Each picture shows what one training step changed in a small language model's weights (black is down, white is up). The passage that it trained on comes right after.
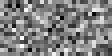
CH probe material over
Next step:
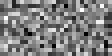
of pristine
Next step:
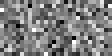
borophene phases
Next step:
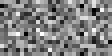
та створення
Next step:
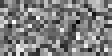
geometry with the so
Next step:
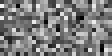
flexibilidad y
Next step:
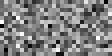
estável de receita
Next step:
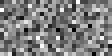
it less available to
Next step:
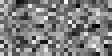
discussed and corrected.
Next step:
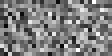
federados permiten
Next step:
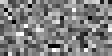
profissionais de saúde
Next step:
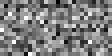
clearly difficult. My
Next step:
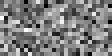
become unbounded
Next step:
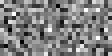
Elida. Direito
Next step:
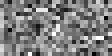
distributions, that after
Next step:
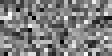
Most macroscopic
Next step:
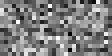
the optimal use of natural
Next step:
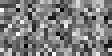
between innovative human capital
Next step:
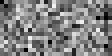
Sciences Division,
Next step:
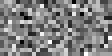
представления о
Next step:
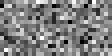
ability to adequately evaluate
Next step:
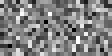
this need not be true
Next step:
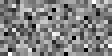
becomes replaced by
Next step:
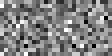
by KVC during
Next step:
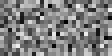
No estado também são
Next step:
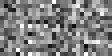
scalar field potential which is
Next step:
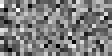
need another scattering matrix
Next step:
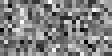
a organização.
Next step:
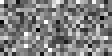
an aggregate
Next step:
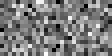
situations in which the
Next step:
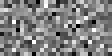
process on an industrial
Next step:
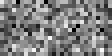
the trivial state
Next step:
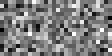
proper motion and annual
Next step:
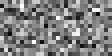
metadata correct?).
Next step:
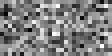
OCM reaction at
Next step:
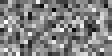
in that day there
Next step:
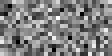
Successful next
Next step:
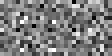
заснована на
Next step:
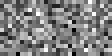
contrary to popular
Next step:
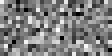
typically hearing
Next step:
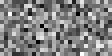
multi-modal image
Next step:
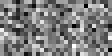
spacetime. The classical
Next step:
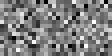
well as those of
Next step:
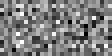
و گسترش
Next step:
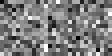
based view counter and
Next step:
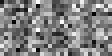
Short Rotation
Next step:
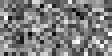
extended objects such as
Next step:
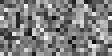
such guidelines is
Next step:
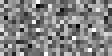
with gradient-based
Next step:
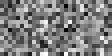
of experimental group in this
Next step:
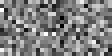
vanish for vector
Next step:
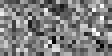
spaces that are
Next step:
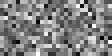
faoliyatini endi
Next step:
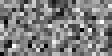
in Africa: A
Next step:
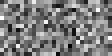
temporal evolutions of the
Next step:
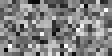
the bottom objective is
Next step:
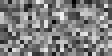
and barge remain
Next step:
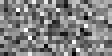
city planning project
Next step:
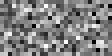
has gained increasing
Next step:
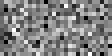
Kahn et
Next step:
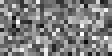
the in-plane
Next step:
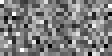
media. Further
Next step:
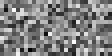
filiallarini tashkil
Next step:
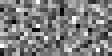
(xc) energy term
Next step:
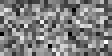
acknowledge the use of
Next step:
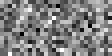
access to public transport is
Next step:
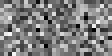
is significantly different from
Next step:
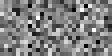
of the order parameter can
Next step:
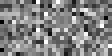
ionization occurs is
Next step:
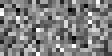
be swiftly
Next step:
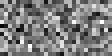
we do not observe
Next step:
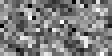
the neutralizing ability
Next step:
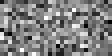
have declared that
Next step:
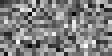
documents found'' before
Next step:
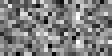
surgery and
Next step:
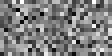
2 need to be
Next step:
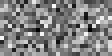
is for a different number
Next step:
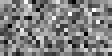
time. Value is
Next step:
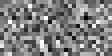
is carried out to
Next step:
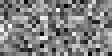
to design, facilitate
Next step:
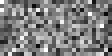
in multiple areas. While
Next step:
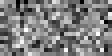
stearate Antimicrobial
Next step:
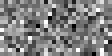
metals and in
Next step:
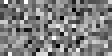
reforçar a
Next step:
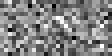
probes located in
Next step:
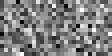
of Herbig
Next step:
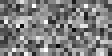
in 2023 with the basic
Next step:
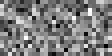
of a phantom
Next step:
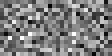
є не просто
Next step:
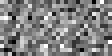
then washed,
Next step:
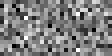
functioning of the human
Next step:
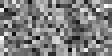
Other services provided include
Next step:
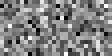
to teachers to get
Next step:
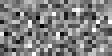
dochodzi do
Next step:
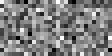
internal space. This is
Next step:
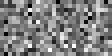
bir necha
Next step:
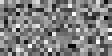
having an axis of
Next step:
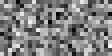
Consular Institutions of
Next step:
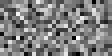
provide evidence on which to
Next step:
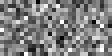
in the revenue
